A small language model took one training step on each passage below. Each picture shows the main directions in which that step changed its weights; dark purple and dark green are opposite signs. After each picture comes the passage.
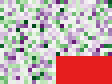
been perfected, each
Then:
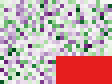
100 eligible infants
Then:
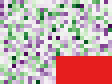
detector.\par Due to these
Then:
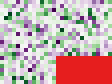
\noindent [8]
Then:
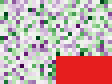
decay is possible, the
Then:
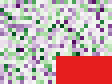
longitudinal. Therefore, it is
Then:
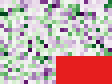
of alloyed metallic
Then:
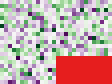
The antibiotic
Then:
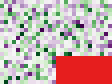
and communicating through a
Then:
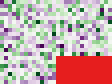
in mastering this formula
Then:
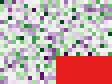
detected towards the shock region
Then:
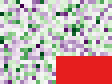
result. Indeed, suppose
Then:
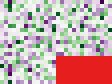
ungauged sites,
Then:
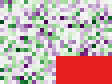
especially for the mowing
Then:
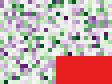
of channel resolved modulation functions
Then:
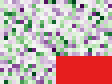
this study, paving
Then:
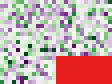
and Severe Acute
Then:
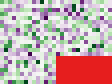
electronics. However, further
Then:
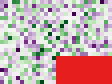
the Spanish Survey
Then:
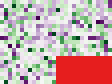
Primary data is collected
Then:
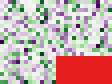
interplay of tangible and
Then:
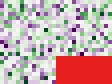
with that seen in STAR
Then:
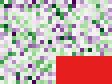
a new branch of mathematical
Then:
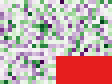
balance, break, call,
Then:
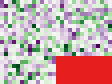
the grid in the form of
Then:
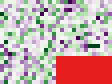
resonant Hamiltonians. This
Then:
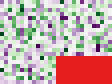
shape who people believe themselves
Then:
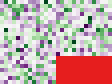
as $t$ increases,
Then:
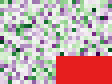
social exploitation. While
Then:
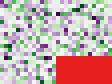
when the proton starts
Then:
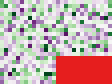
in tuberculosis
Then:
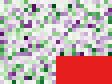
friendship and
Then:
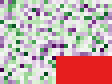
generally in good condition.
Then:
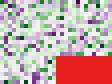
to warm the system
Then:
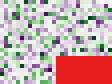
is orbitally stable if
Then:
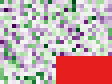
become very accessible to everyone
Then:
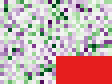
peak cross section for resonance radiation
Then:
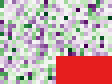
since 2010 and Chair
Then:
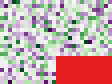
the models of power transmission
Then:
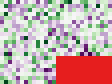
use here the graphene phonon
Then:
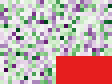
a DDoS
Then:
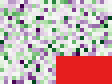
gallery side, it
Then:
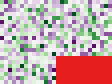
affected by technological advancement is
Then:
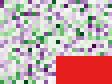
of the channel conditions.
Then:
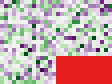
the various optimization steps. The
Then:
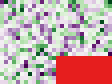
to have six generators
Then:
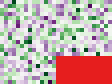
this work, bound-free
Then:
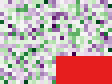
change the minds of the
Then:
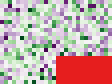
co-design process
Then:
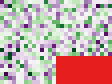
as a growing tourism
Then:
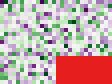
to an improvement in the magnetic
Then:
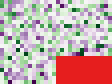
in preparing and implementation of
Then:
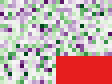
fully completed. A total
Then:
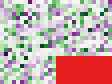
of alkaloids,
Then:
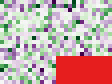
a set of random external potentials
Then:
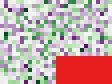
the immaturity and
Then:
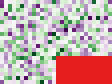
decoding with beam search,
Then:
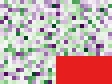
during the powder compacting
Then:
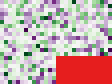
origami body is the fixed
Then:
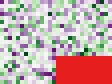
nature of these C atoms.
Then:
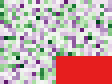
Programme offered in
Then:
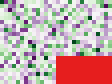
overfitting, as in
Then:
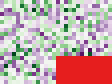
distribution on the compressive side
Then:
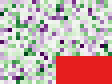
6. Management 7.
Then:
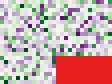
series is created from a
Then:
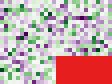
charge degeneracy point (where
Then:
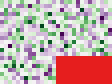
checkshot data
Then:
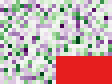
RUSSIAN AND
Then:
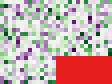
In the process of increasing environmental
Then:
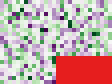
that does not provide equal opportunities
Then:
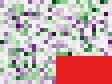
of significance. The population of
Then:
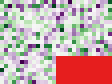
a running coupling (with
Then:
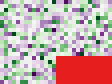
enough $\mathrm{Sh}$,
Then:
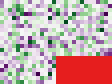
of order one. In the
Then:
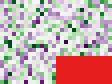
model \HII regions,
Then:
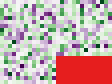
blazar luminosity that is
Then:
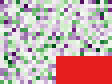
out (Givens &
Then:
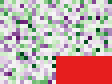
decoding, concurrently
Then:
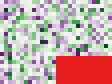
\textrm{ m}$ where
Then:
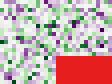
$s$ being the entropy
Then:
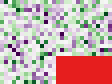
we use to back-up
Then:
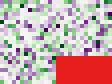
examples for the subject being examined
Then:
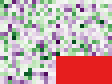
the UK government's position on
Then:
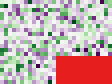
In this work, we aim
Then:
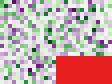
the skin lesion
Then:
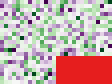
Academy of Sciences of
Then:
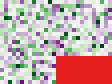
/Pat3 exch
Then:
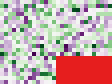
all under the form of
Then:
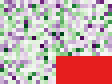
filled with 6L
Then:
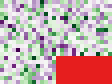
then defines tax gap as the
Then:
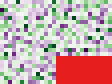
u \) on edge device
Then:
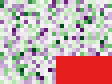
of each hybrid, it is
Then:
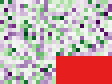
sequential data collection from the
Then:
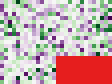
was analysed for N,
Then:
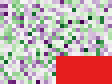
GSD and could not
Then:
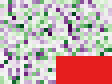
and sustainable transformations. In this
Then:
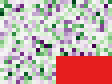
Pl\"ucker coordinates of
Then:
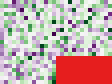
this can be achieved with a
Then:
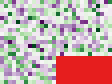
tot} \le
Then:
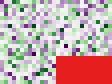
the highest daily mean air temperature
